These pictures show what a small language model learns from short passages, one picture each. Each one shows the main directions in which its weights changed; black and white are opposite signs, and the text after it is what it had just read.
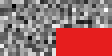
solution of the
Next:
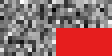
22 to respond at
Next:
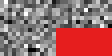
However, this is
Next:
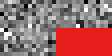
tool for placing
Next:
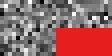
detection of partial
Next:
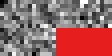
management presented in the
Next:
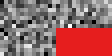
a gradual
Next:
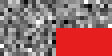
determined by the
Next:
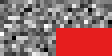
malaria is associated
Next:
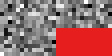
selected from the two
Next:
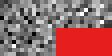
is constructed
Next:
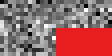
8 Bending
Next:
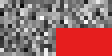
understanding relies on
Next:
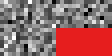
Although this combination is
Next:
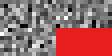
and equitable.
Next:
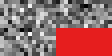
particularly challenging to
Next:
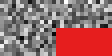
for the atomic
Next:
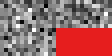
characteristics 13 72
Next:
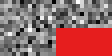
to implement measures to
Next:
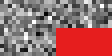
kuru var
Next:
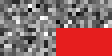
is unitary
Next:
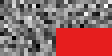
variées. En
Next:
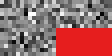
atomic sites on
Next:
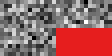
private investment is
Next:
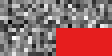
3$. Following
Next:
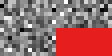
são baseados em
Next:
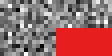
Her stories
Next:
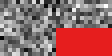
perform all the
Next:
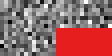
However, in the
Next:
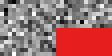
capacity scaling.
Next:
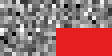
the capability to
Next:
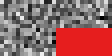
development and the
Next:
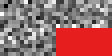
adoption of better
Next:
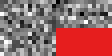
test innovative
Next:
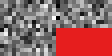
in the samples was
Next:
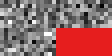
two sites in each
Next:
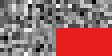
of education, as
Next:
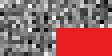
in tracking systems in
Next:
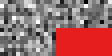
space. These are
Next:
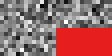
words, for the
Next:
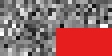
on a force balance
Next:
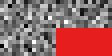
all, in the
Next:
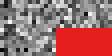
Figure 1.
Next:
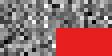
nos receber
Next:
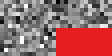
as well as other
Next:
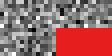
attitude of the
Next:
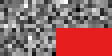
during the impact
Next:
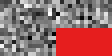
believe the
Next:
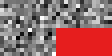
slightly different from the
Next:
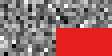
control, often sustain
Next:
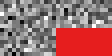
A key challenge in
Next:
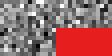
natural resources. The
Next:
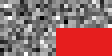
photon detection,
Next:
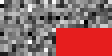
are applied.
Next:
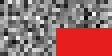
and that our setup
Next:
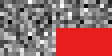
This motion network
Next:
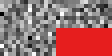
issue in the
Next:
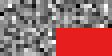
rapidly over
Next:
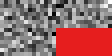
adopt the distribution
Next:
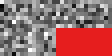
soni uchun
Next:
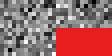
As a general conclusion
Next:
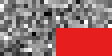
corresponding order terms,
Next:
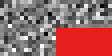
have relied on
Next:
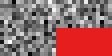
como a especies
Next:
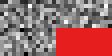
estimate and to
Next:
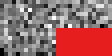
of a fixed point
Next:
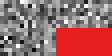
respect to their
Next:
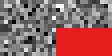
the mass enhancement
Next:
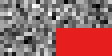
the standard vacuum decay
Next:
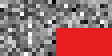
and included 300 primary
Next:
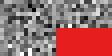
KNR produced via
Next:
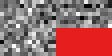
speeds from 300
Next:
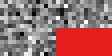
and structure, as
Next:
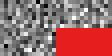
the 3D spatial
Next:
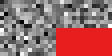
Research Report
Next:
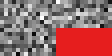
study focuses
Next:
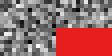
products or services being
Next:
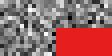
pushing against
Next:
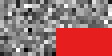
the $\epsilon$
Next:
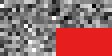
fizik va
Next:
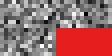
different versions of
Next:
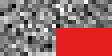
processing of phenomena
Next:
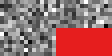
would have simply
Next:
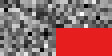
their participation in this
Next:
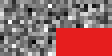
la cuenca
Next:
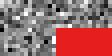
fluctuation such as
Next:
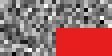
the provider is
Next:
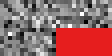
be determined by the
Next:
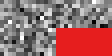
a smaller amplitude than
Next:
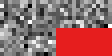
student's attention
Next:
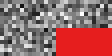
Earth system model
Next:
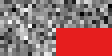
tolerance and
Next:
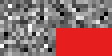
estudió personalmente
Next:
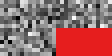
to provide their
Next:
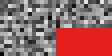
lesão medular
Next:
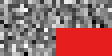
females in relation
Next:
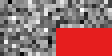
versa. The
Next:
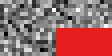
one during each
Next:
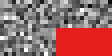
The authors would like
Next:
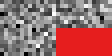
benzer bir
